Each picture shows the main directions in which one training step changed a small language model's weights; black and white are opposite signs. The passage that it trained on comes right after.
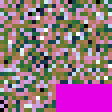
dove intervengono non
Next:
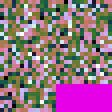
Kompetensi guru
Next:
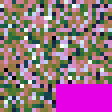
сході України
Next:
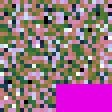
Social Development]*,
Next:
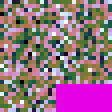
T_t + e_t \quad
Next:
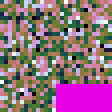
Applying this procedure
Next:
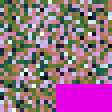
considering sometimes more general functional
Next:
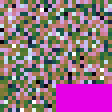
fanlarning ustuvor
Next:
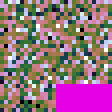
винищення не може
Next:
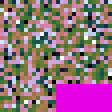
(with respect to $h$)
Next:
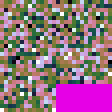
\text{for\ any\
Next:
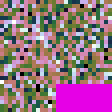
are associated to a force (as
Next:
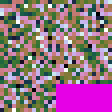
en frascos de 100
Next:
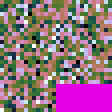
to dock with other control
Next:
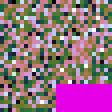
$W_{\Gam}$ containing
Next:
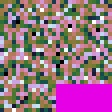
fortalecendo as
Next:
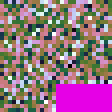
subsample of the smoothed data
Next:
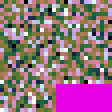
The goal of this subsection is
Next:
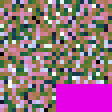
denote by $\Omega^k_{{\mathbb
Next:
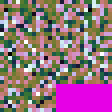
under the PMC model.
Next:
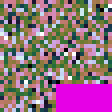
the computational mesh
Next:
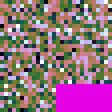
$W$ is identically
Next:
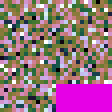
that $Y(K)\neq
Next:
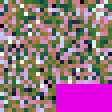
the new cone vertex is
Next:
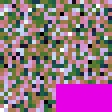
Combining the above identity and
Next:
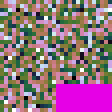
Gregorio\\ Department
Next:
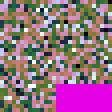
of precision of the formula
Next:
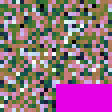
as the ratio between the
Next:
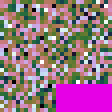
sílaba adicional
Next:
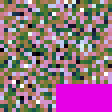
у традиційному
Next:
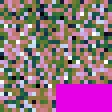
to fill gaps in the
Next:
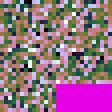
E }) = (\xymatrix{
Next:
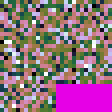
the previous discussion to the
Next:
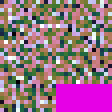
$\mathcal{T}$ is regular,
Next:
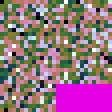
stiamo vivendo la
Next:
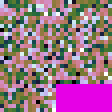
also report the results of the
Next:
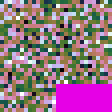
А. Костриця,
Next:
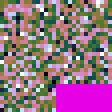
complicated by the fact that the
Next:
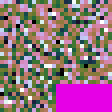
corresponds to ${\rm curl}\,
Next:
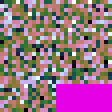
\tl \bigl(
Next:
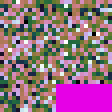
consider the following three classes of
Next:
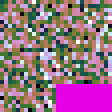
bir jildlik,
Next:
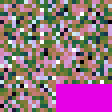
hukum tertentu
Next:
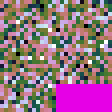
way as to make the equivalence
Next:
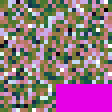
the set of maps $\alpha\beta
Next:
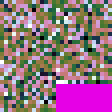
diese entstehen.
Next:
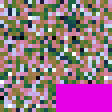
is first of all necessary to define
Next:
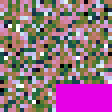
integer for which the sum of the
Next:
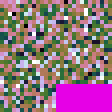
on the discretization in
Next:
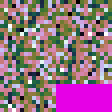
peças usadas pelos
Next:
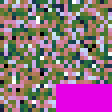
can also derive the following equation
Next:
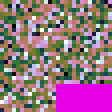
belonging to no triangle, then
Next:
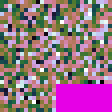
the error is still
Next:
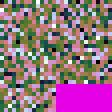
Our goal is, in
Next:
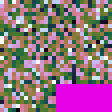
totally algebraically stable
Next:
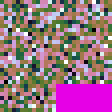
in the literature), it
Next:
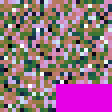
den Zuschauerinnen
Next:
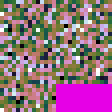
squared error.
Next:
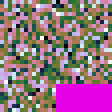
yoki boshqa
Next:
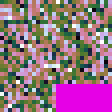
social, cultural and
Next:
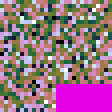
precisa analogia
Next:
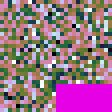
tushina olish va
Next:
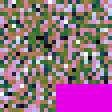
arbitrary suprema and finite
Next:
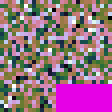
стан та підписана
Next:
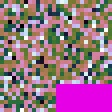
and principal ideals
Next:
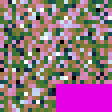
and KANs are constructed to
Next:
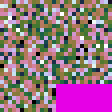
subspace of $(\Re^n)^k
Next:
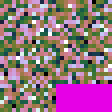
para a importância da
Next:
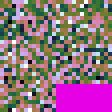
\item There exists a unitary
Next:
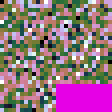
validations d'acquis
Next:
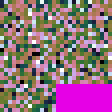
технологія в
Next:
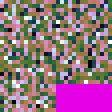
de mogelijkheden
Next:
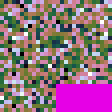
qualité de vie par
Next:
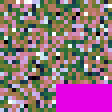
\forall |\alpha| \leq
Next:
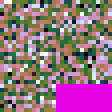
keldi. Zebo
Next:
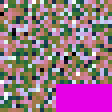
of $\Comtwo(n)$
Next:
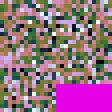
konda qazib olish
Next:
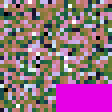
(чего?) и
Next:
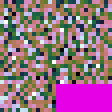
\addplot [name
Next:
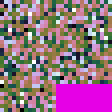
3.Sunnan –
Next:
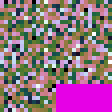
Consider the exact sequence \[
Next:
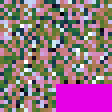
\sin \theta Y_2\quad
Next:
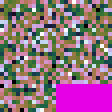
mis en place, pour
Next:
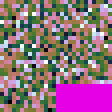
souvent, par abus
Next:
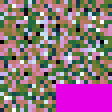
for each $x\in G$.
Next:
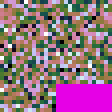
Bu hududda
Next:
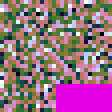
ajratilgan. Amaliy
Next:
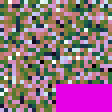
we should rather call
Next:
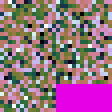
w pobliżu
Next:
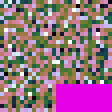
hamda fikrni
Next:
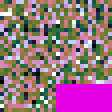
faol ishtirok
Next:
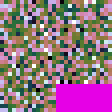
umumiy o'rta
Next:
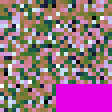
has been an open problem with
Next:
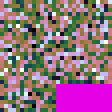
linear sum of those of simple
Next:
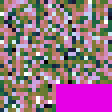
в деятельности
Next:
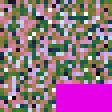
\] \end{proposition}
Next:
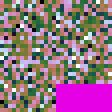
& \alpha\neq\kappa
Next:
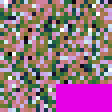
и глубины
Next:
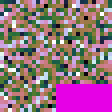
in $y$. By Lemma
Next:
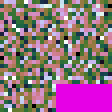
katta miqdorda
